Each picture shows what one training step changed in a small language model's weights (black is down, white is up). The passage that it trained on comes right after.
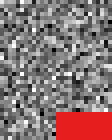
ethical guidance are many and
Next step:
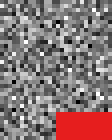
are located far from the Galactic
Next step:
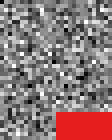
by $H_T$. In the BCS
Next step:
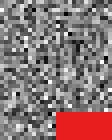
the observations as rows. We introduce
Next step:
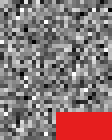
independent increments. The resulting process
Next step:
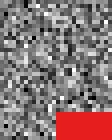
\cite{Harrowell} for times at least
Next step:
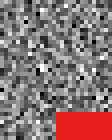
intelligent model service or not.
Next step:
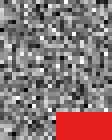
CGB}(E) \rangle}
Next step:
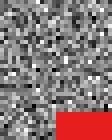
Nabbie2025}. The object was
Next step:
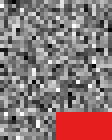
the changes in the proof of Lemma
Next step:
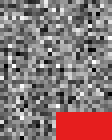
charge states of Xe$_{80}$
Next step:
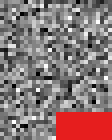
is minimized using an iterative
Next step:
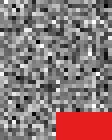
because some projects use tools that directly
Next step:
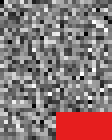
of freedom inside the cluster.
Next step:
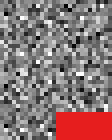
\mathcal{T} \end{equation} for
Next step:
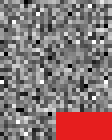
in patchy habitats;
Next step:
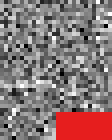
pattern recognition and clustering of
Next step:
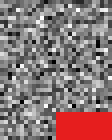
a value determined by the laser
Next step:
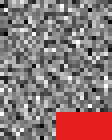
the insets, one observes that the velocity
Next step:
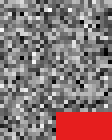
Nuclear Physics, Cracow,
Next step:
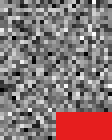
improved numerical method to compute LCS in
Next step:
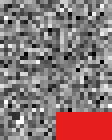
on a set of ${\cal N}_3 \simeq
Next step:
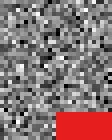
as a viable abstraction for graph
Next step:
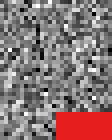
note:} We learned at the
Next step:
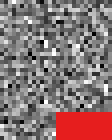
the comparison to the bar region only, where these
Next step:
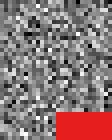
\normalfont The additional effort required for
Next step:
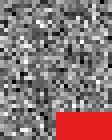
of small system size, $\chi(\omega)$
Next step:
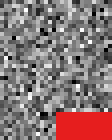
net, the abstract proof structure of
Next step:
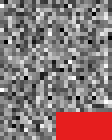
quantitatively fit the two dimensional spectrum.
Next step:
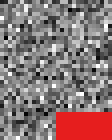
year. } \label{fig2e}
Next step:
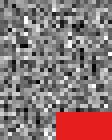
tensors for which the sizes of all
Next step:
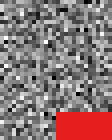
Audio samples and code are
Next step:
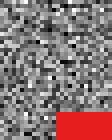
PVD constructed by taking a slit
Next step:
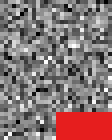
\citenamefont {Kafri}, \citenamefont
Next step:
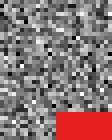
transformation induced plasticity including
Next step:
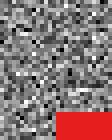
higher than 0.5 and reports them in
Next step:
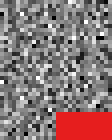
of real world events with aligned
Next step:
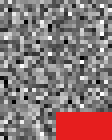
it happens for the deuteron.
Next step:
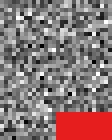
that a statistical approach for expectancy
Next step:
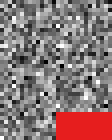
GW data in four main ways:
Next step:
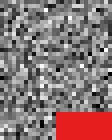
the [\ion{C}{2}] line in
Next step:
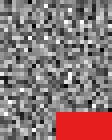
the movie that (after adding some
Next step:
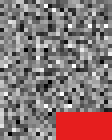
meteoroids if they measure between 2
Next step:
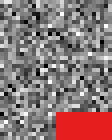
and another country, we
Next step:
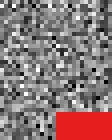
for each of the three data sets separately.
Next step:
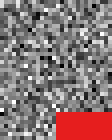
In this picture, primordial density
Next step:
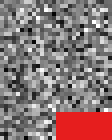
of changes that were required to address
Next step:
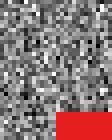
in prep.\\ ETHOS~1
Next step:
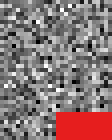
motion in the chaotic layer around
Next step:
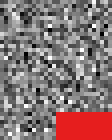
on the boundary. The quark chemical potential
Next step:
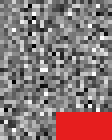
that must be summed over in Eq.
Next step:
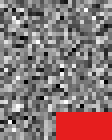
lunar eclipse event. |
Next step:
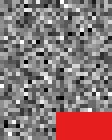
accurate full-wave models is rarely
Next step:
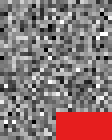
Similar to the tutorial
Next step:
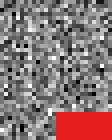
was found that the $\tau$-data lead to a
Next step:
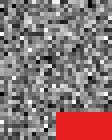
data from surveys, sustainability
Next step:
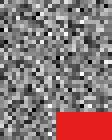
($V$) is given by \begin{equation}
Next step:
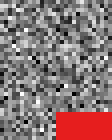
two-loop corrections to the Higgs
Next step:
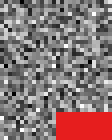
energies and isotopic shifts
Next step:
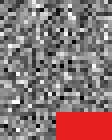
Production rates of \bb{} quark
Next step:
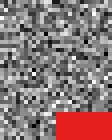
electron and positron, respectively. The
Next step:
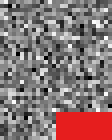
of short-range interacting particles have
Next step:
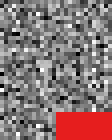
and number of data points in the time series.
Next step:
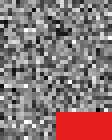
the contribution of this population to the UV
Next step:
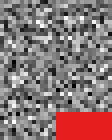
of the mean free path of the
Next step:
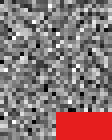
Furthermore, any solution must not be
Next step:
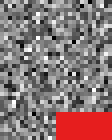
expressions.} Based on an analogy to
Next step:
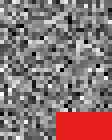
(``injection'') mechanism is based
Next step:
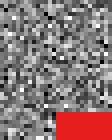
so inter-point distances are not accurate.
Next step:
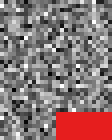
pressure, the big difference of R-T
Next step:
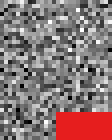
tetrahedral mesh. The training
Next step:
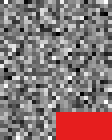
cosmological ``constant". When
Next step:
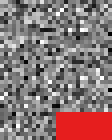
PABA design to {the cases of
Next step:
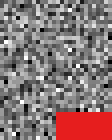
FWM of two lasers in
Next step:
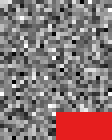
initial quantum vacuum (ground) state.
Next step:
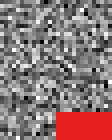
display space and thereby provide new
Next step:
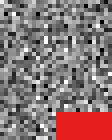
based on atmospheric blocking
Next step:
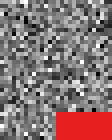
reading of the manuscript and for
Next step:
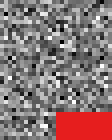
a function of the edge energy times the length of the
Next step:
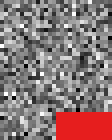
BHB populations. In Fig.
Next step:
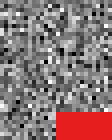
absolutely convergent on ${\bf
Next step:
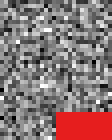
& = \lambda^3 + p\lambda +
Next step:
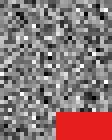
if we assume one, dominant
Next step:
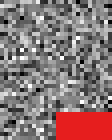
almost constant. But, in fact, all
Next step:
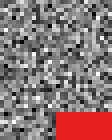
a Diophantine equation relating the number
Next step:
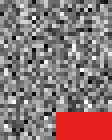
\citet{hac18k}, 34 days
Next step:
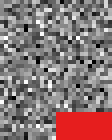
of both stochastic joint
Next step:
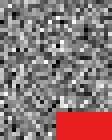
$\phi$ is the filling factor.
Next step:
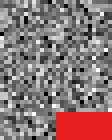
series involves only integer powers of
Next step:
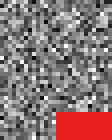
was information from the profiling tool or other
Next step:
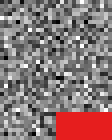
are slightly lower given that the composite
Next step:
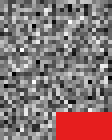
physical sense of this is clear. A
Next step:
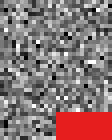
\mathbb{R}^n \mid (x -
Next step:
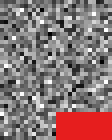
is canceled exactly by the phase term
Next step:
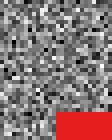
cosmological model is compared with a
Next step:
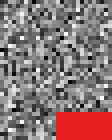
are localized within the EuO line regions. This
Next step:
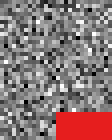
to the interpretation of experimental results on
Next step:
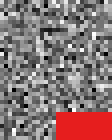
in the case of circular orbits, as
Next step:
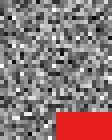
$Ba-Bb$ subsystem
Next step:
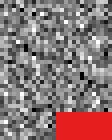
reservoir transformer models consist of
